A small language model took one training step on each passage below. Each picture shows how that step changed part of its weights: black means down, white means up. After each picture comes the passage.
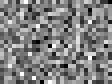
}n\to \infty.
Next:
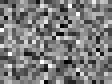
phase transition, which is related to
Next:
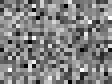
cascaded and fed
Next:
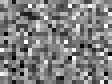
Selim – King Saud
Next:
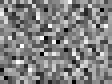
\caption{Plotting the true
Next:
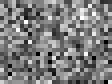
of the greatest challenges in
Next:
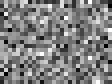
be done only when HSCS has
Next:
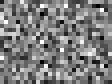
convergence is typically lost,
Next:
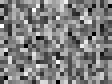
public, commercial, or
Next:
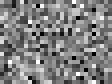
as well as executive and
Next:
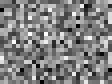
an extended quasi-pseudometric on
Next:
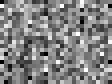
intensity 1.5, the equivalent
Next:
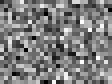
diagonale par bloc, chaque
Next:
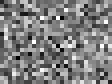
concluded. The researcher will control this
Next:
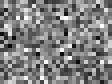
of meshes, we define
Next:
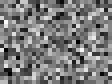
gives rise to a cocycle
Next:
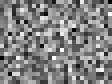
three moves. Observe that every
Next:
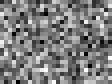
traveling combustion waves, such as
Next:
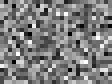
equations, suitable weak solutions martingale
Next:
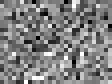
approximation by Pickett
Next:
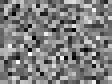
details when grouped and compared according to
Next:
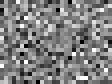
– a national and an international
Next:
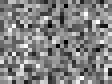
More importantly, the semantics
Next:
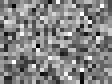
is a function of $\bd q$.
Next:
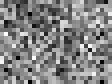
the partition $\rho_a$,
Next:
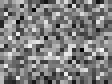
with only nonzero coordinates such that
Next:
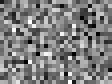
fit of zirconia based fixed
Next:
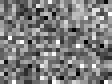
the notions of transitive
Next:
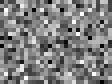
areas will require a balanced proportion
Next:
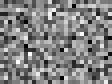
Vijnana, Government
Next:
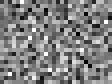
accurate between them Methods: This
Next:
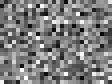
obvious. Long-term
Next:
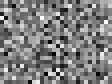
could be included in the descriptions of
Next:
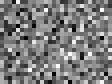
Problem} \label{comptime}
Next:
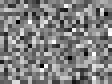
professionals are often not adequately
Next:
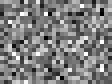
lightweight implementation compared to other models.
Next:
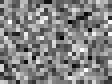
its role in water purification and
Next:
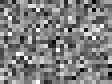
capital and labour, North
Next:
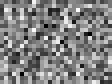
synovitis and to describe our
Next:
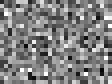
², Cristiana Di
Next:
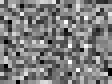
its conceptual evolution, helping in
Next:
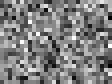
point attractor with respect to
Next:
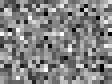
coverage. Such an increase must be
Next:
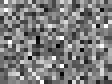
\begin{cases} u &
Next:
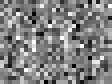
x + rZY \cdot y
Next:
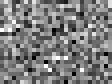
that this is true for a dense set
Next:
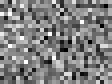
$V$ be an affine variety,
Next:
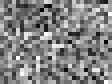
the extra inputs to the classical
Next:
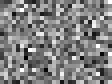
diabetic mice models.
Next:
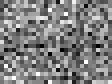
Civil Engineer".
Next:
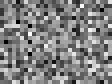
known that $$H_t ^0
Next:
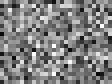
is becoming an ever more important
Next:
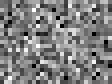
product, i.e., for
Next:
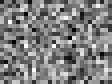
territorial development Maria
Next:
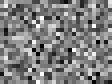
0.05$. This implies that there
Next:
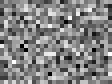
from job engagement (JE) to
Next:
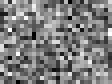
(3.1) shows that
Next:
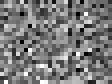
manifold-learning algorithm,
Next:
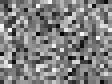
for the current and future success of the
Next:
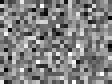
capacity and computational speed, capable of
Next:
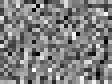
or simultaneously, by modifying
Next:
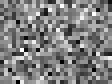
set of representatives of
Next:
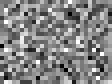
Asteraceae (9.8
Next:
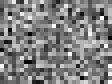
explicit inversion and Plancherel
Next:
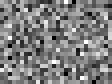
all model assumptions hold, a method yields
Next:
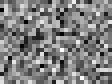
a different capacity, the problem is how
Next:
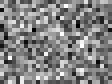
have a sense of belonging and should have
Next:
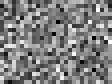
we highlight major mechanistic gaps,
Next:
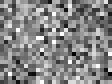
the delay in searching the
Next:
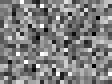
sections. The results were categorized into
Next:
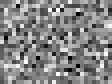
A thermogravimetric
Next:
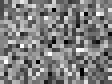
Consumer Privacy*
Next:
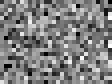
occur at one time concurrently with
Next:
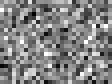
\end{equation} (see
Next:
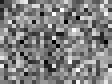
Work Life in Small Scale
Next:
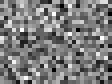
the advantage of being used in a high
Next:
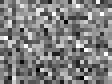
the reaction kinetic model h
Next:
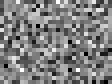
or primary fractionation section
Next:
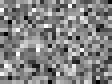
1 Building envelope area,
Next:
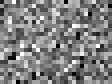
encircled. (b) The
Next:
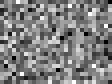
using diluted salt solutions,
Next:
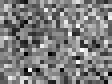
with the Thematic Peer Group
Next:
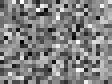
boundary-value problem. We first obtain
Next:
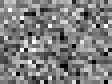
\mathbf{A}_e \odot
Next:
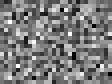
centre showed a gradual upward
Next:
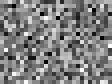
is connected with boundary of stable
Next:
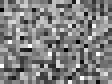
a gerbe is the following:
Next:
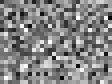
method with the AGN
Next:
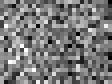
are issued from three-level
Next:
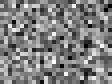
EO monitoring. Paying
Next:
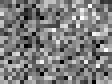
of the CNS. We immediately
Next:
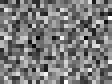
platform implementation. The simulations which include platform
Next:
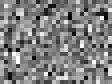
long pensum sans grand
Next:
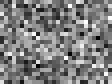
and the first observations of the species in
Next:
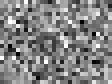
so that $\theta'(0)
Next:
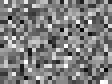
: \dot{\epsilon} - Y
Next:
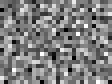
local relations on framed links,
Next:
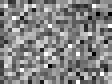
to this genus (Arif et
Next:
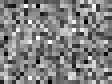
rotating systems like shafts and
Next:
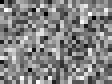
education . *journal of online learning
